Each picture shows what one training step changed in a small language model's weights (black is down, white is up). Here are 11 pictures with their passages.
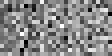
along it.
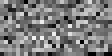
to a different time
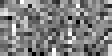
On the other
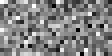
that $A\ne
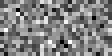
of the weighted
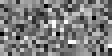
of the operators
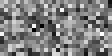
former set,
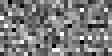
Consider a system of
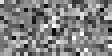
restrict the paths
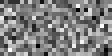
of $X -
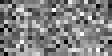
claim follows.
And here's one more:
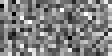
\Gamma$ to
